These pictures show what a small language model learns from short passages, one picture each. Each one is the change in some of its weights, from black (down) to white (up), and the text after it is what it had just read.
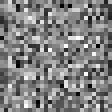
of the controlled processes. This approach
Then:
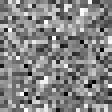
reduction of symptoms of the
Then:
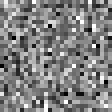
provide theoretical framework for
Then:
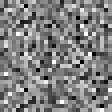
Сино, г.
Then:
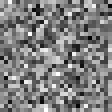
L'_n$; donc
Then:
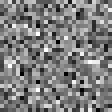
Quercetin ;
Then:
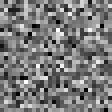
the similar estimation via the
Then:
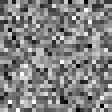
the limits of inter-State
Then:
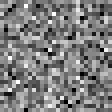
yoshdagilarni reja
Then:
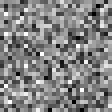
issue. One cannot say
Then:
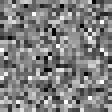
Electrical and Electronics
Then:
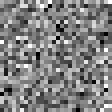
shown that the introduction of any
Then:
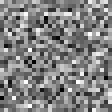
authors have read and approved
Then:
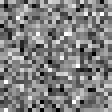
doesn't depend of the
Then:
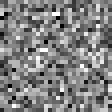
During clinical intervention,
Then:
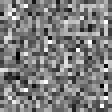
Sino, Kaykovus,
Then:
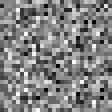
the sample from the sample holder
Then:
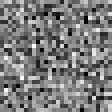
o‘rinbosari -
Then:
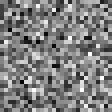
competenței lor, a
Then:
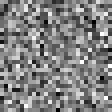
[21]. The quality control inputs
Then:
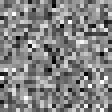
of fluid balance in
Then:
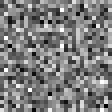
niños Jesús
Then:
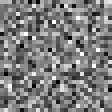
(Let's start to build the
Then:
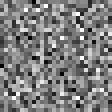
can see by performing the relevant
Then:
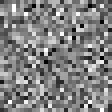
with communal needs, facing constant
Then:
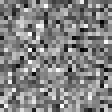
universities and may be obtained from the
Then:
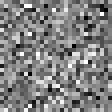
\emptyset$, there exists a
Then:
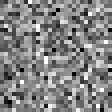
as well as the translation of
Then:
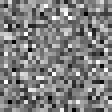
como el estímulo de la
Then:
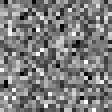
unidentified during the survey to
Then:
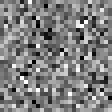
*Chem Eng J.*,
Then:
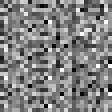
179 Yuldashev
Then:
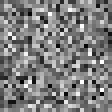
Madama Collet, Max
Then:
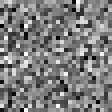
los indicadores de componentes no
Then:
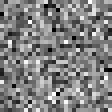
2.4. Research procedures
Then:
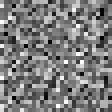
specifies the conceptual structure,
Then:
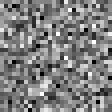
la desigualdad, sin
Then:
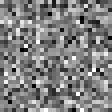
{\it cohomotopical
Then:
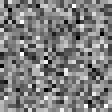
with a number of leading international
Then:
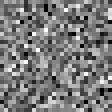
doze anos (incluindo
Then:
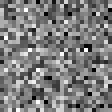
the quotient action of $K$
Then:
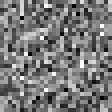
la atención de pacientes que
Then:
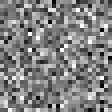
complexes and homology theory,
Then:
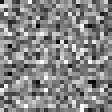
da Educação Física
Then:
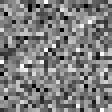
(\hat \theta_{ML}
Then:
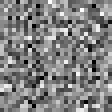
emas. to'g'ri
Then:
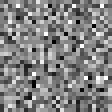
done independently as if it were
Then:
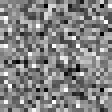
eritma tayyorlansa
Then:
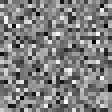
\approx \sigma_1^*$
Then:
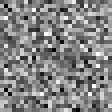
problems for the identification of quality
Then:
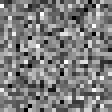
\cite{KandK}. Along that
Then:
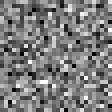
saúde mental, a
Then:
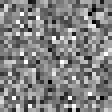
nonlinear Schr\"odinger
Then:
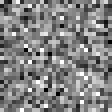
2012. Humans alter
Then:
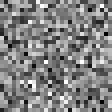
that the fundamental solution $\Gamma$
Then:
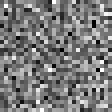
Ravi on his retirement on
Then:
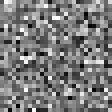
- Ortiz de Pinedo,
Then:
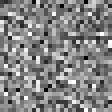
% %Hersch first
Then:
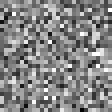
Buna; it was only a matter of
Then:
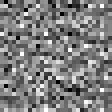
la Biblioteca Nacional del
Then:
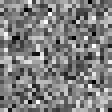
e terapia fisica
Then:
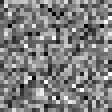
de conhecimento mais
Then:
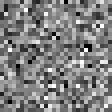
a significant influence of green
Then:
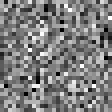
published in which we studied the
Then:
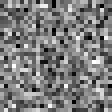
Contact Form 7 plagini
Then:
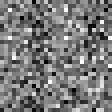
Artemetin at retention
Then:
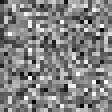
universal products (e.g.,
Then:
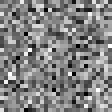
check that test according to their
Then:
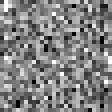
obstaculizó en varios
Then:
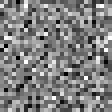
tree and an \emph{element}
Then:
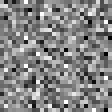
and environmental performance. It
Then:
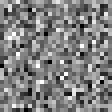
investigate the merits and
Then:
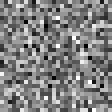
in the LHS, $A$, is
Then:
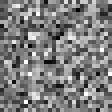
large, thick-coated,
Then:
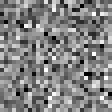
sums of money stolen from
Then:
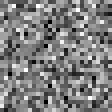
The Federal Excise
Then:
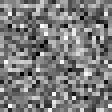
$u^{*}$ is singular in
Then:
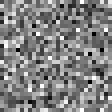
desenvolvidas em diversos
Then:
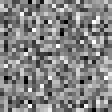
tanishni o'rgatish
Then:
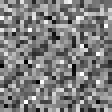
are difficult if not impossible
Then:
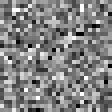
4. Correlación de rho
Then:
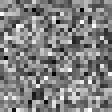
C^\T C$ and $O$ is
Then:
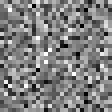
most of the interesting applications of
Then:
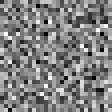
mortes diárias em
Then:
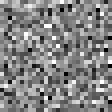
dass die größte
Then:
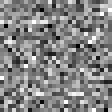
from patient medical records.
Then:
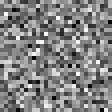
yields $2\nmid
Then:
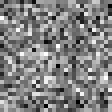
13 3. Dexkanova
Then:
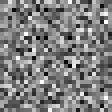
could increase the vessel
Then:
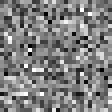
cases respectively. About
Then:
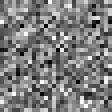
The containers' volume and the
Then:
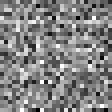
numerical and simulation results is
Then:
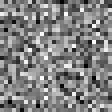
traditional method for the treatment of
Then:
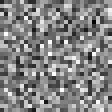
integral method described at the end of
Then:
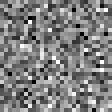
For a given set of controller
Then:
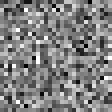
the application of the direct methods
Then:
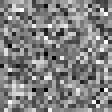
2. Kretsis, G.,
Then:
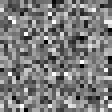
प्रवास करू
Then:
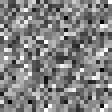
of isomorphism classes of lattices
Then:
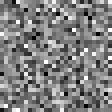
il concetto di classico
